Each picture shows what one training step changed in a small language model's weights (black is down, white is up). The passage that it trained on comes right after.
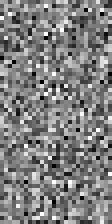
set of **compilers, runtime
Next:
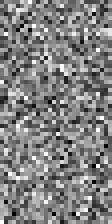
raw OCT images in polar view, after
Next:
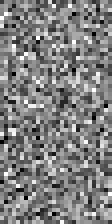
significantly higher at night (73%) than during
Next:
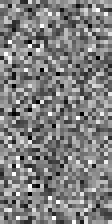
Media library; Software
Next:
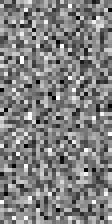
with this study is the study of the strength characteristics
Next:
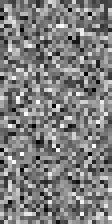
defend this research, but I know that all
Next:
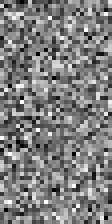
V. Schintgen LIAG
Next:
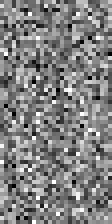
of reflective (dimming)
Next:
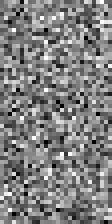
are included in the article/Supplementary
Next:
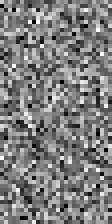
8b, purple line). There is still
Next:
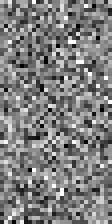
discolouration in dentine. The
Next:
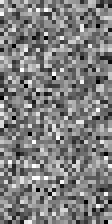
tools Focus: Smart critical infrastructures
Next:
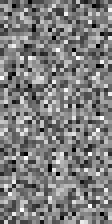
blender (Waring Commercial,
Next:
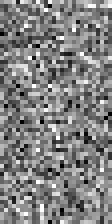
General Representations 5 3
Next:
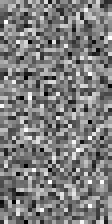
interdisciplinary collaboration, it becomes
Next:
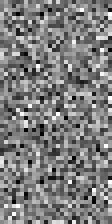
All these epigenetic traits can cause
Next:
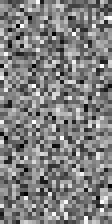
situation Unstable national economic situation Development
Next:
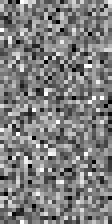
we encourage business managers and the government
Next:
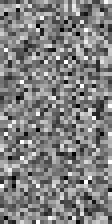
so it is said that the implementation of learning
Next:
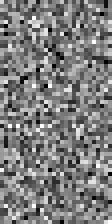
coefficient f_{whip} , which was
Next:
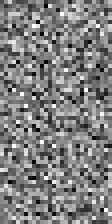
to prevent potential deficiencies associated with
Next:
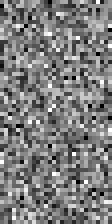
and daily crude oil prices for the
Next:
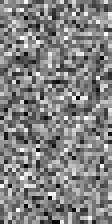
Bailey, M.D.;
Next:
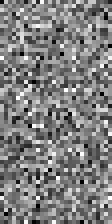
Budi, 2012. Effect of
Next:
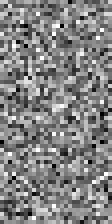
against a high-ranking Ministry of
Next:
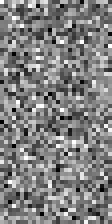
It allows us to define rules, called
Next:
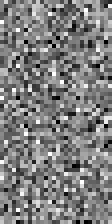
and analytically [11] determined J integral
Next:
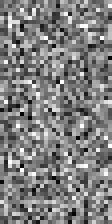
This section introduces the fuzzy-based
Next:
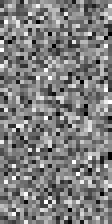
development of new means of oil transportation and
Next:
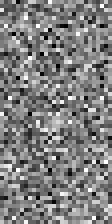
G, Pagliaro L.
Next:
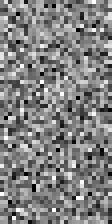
EU official data on participation (2013), the
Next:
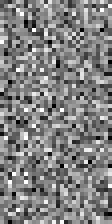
2: Result of Water Quality
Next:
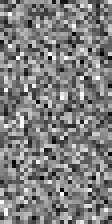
the neural network could be assessed by a
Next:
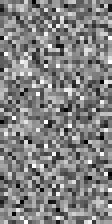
Ratio and Product Type
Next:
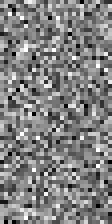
models. As it is shown in this table,
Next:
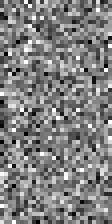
(GAM) with the regression equation $Y
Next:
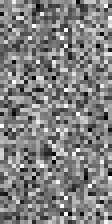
into account concerns demands that represent various
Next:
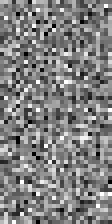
profile transformation of the Russian
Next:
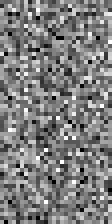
Blayda TOHE. It is
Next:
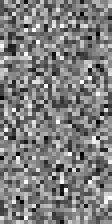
$C3$ could be the result of research
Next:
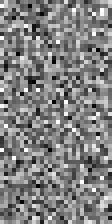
can also include nausea or vomiting
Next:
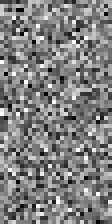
fibrillation History of
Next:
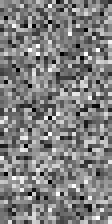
economy is currently in a long-term phase
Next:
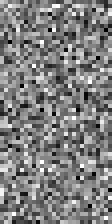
foreign language can be expanded. This
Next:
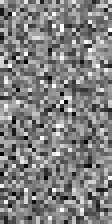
the previous works of Jiang et al
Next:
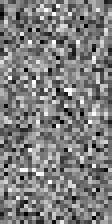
of Christian culture, that there is
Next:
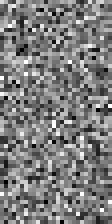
the study. It was demonstrated that application of
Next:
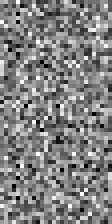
that some of these projects are developed in the
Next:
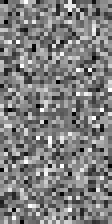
of an insulating particle and U ,
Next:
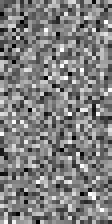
system. - 4) An increase in the temperature
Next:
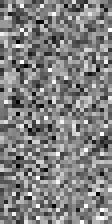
such as a request to make a larger
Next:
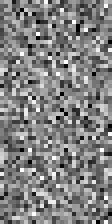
verse/chorus for popular
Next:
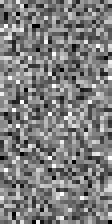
article examines the concept of the Classical
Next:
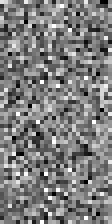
want to reserve the label
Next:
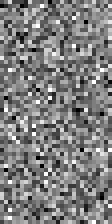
interlaminar shear strength. The results
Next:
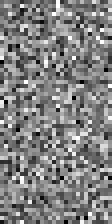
got the average of brightness of
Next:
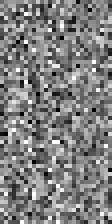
Data Value (long term)
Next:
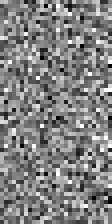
of this method of combined treatment of the
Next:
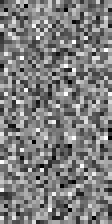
Drug Development Research, 50, 4,
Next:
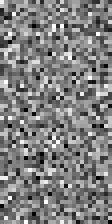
antidiabetic drugs can cause
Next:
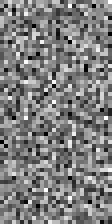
sequences of *Enterobacter
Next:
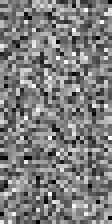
skills, as well as team work. This
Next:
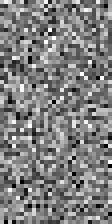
algorithm ineffective in data protection. It is
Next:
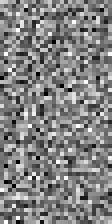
regional approach (EC, 2009).
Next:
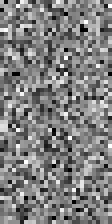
effective approach to dealing with leaks and
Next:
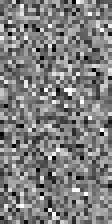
of Braconidae from the world as
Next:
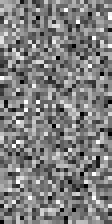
since 2010, hydropower is expected to grow
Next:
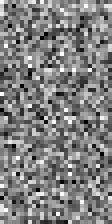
in patients with irreversible pulpitis
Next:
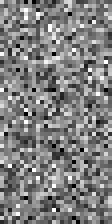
D Bhattacharyya:
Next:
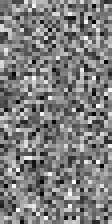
infrastructural issues and a lack of preparedness
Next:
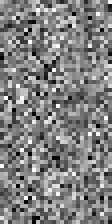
researcher collected data by using Stratified
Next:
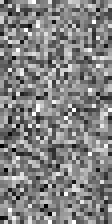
off steam and will now be content will
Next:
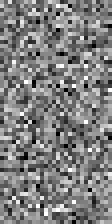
writes, "Modernisation
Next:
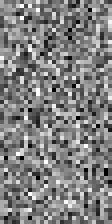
number of constraints and N is the number
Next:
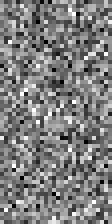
Rajgurunagar, Tal
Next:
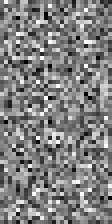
are also used for DSTATCOM control
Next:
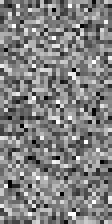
for Social Sciences 21.0
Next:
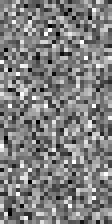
of Fluid Power: Analysis and
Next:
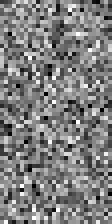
form of tourism activity conducted in a rural
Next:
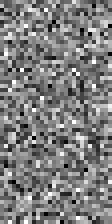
the menstrual phase to account for the influence
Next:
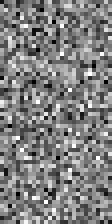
professors toward their students, by
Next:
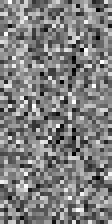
collaborative skills? - a. Yes -
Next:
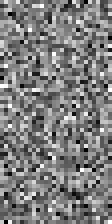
point to such gaps in international information law
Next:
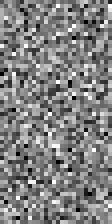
passbook, but 45% of the
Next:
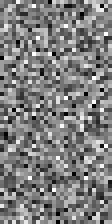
the USA, Russia,
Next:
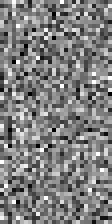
for carbon deposition. When the material is
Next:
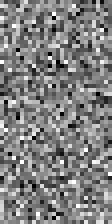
at the same time he articulates that
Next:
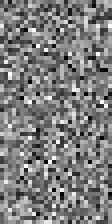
efficiency policies, ignore the human aspect
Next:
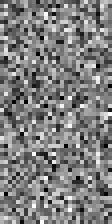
be improved and the cost can be reduced. This
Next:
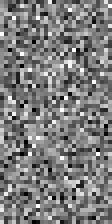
Ukraine. Materials and
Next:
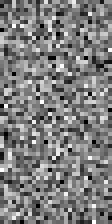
at work place with using descriptive methodology.
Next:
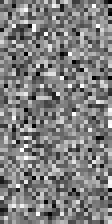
with 285 total connection strength,
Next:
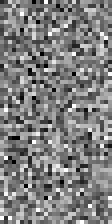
In this section we focus on the MPAI
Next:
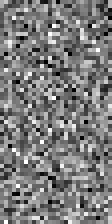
is usually used to upload website
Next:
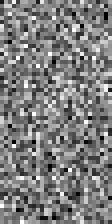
run well, professionally, and satisfy
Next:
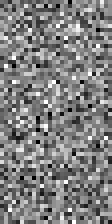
Health, University of Turku,
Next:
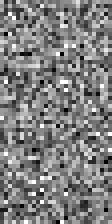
or small-scale models have been used to
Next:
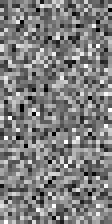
in the country are few, the symptoms
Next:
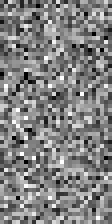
events, if they are recurrent, can
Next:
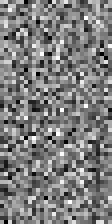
the influence of extrinsic factors on
